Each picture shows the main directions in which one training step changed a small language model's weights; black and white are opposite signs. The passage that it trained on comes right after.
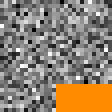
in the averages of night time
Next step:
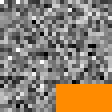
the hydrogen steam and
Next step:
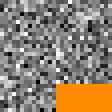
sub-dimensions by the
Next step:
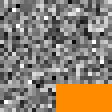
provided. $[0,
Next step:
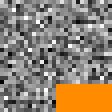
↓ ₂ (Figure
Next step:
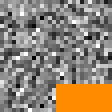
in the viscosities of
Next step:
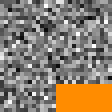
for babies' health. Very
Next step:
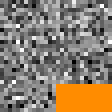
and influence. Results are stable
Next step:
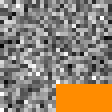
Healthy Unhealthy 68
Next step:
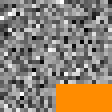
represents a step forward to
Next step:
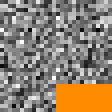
2016]. The methodology followed for
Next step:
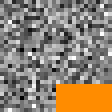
temperature dependence of substrate
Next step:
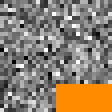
A ITRIK V
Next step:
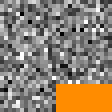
generated. The vortex
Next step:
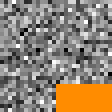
describes the experimental, data
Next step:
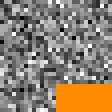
administered to 50
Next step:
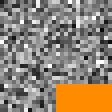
positive and significant relationship with Logistics
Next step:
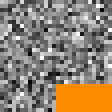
more elaborate discussion of the
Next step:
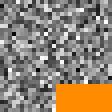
impactful engaged research.
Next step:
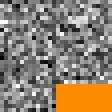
norms. This is one of the
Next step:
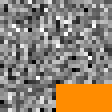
primary deposits of the
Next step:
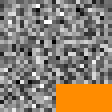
West Bengal, India
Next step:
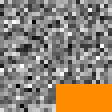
dedicated to presenting some
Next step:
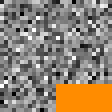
of hydroxyapatite
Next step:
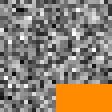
the goal of improving public services and
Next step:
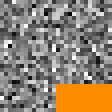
educational information is stored and
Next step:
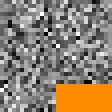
role of a married
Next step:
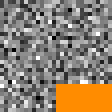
The main results are: about 58%
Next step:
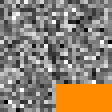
foster innovation and
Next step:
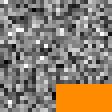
source. When considering
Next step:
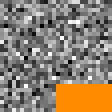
a single research vessel.
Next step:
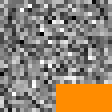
Geographical Zero
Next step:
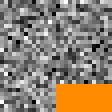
Cultural differences and issues
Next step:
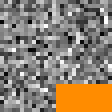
behavior is shown. 1.
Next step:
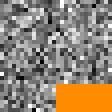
motivation, making people to
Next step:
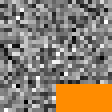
analysis of different territorial parameters and
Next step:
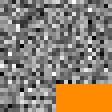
communication: the volume of
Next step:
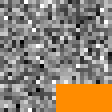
negative and positive, in life as well as
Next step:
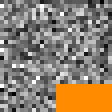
beliefs in pluralism,
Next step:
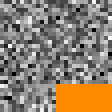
coefficients a and b of
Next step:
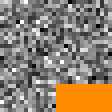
occur in a few minutes
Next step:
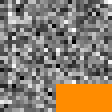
the class while failing to identify
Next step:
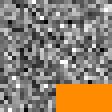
an aircraft simulator would
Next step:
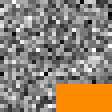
suggests different factors determining
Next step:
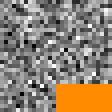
with different amount of PVA in
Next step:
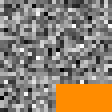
Clean water has a small
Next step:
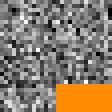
5V. This scale is
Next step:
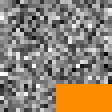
quality of the rainwater within this
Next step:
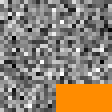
6 Down stair (") 7
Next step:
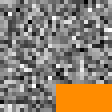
Technique on Reading
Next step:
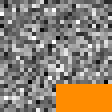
Since participants that were taken in
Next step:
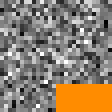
students to learn from each other and
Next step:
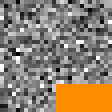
website and mobile app
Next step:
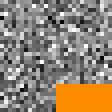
t straw ha⁻¹)
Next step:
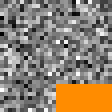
of East and South East
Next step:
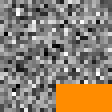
by setting the actual
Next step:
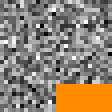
seen as a perspective of
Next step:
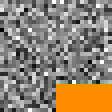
Moradi, Babak
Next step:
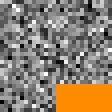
interviews. The green layer
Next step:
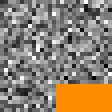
contemporary study of experiment
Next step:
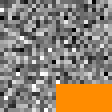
Timing Primary
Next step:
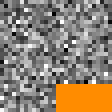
with algorithm by Otsu.
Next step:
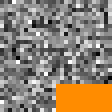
policy is presented including the three
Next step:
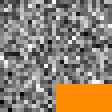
root colonization. The
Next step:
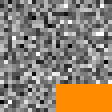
The patient denied the
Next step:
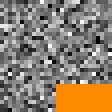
put through performance tests as
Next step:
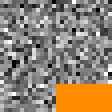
Germany (EBF,
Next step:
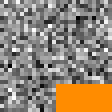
gender, religion, and
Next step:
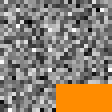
more attention of the state
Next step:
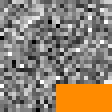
potential for health improvement that was performed
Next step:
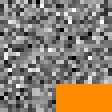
and a large portion of
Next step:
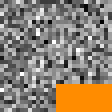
proponents of modern
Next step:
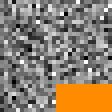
profiles are in good agreement
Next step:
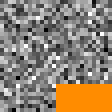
via eq. (1). the
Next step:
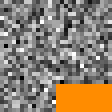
be deployed in air
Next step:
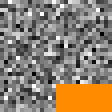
concern because a primary
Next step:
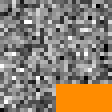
kinetics, structural parameters,
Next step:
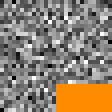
and/or analysed during the current study
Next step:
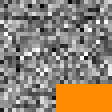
negative mode. Positive mode
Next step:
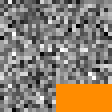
observed that the sites are highly
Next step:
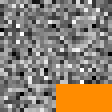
of confidentiality was obtained from their
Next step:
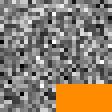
human potential in society. The
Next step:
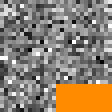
was undertaken to measure
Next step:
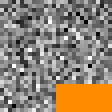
subjects, offering a
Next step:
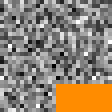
the methods, and discussion. AL
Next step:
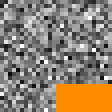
| Armonicos |
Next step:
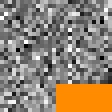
we derive a feasible range
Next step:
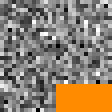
skills, and the ability to
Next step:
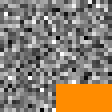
Hybrid routing
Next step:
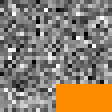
showing that the nitro group does
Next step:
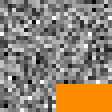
and dried under vacuum
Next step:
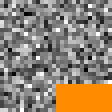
spirituality of compassion
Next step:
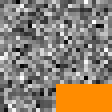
a nonlinear time history
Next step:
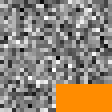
negotiation, which is
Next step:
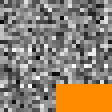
Energy Treated berberine
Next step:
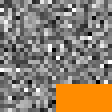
Conclusions In this study, we
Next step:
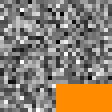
diagram are all nouns,
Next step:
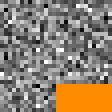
Seconds Serum
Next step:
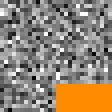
[2]. The federal
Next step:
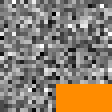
indicating that the design is stable
